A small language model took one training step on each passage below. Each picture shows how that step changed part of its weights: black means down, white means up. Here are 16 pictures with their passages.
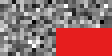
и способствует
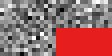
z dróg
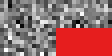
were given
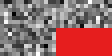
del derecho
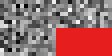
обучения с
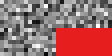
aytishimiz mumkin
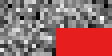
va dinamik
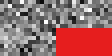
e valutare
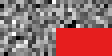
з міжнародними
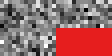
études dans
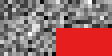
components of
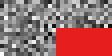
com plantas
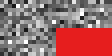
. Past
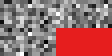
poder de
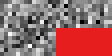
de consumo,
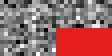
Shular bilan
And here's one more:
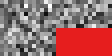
olim sifatida
